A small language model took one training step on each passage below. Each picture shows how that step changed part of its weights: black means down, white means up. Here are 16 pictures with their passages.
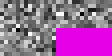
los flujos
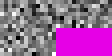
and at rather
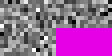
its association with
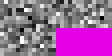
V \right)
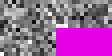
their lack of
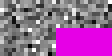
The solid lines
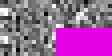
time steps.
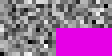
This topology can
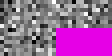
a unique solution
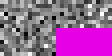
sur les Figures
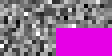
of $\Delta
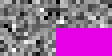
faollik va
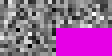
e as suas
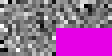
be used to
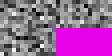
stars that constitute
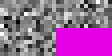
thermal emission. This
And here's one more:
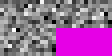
adopte las
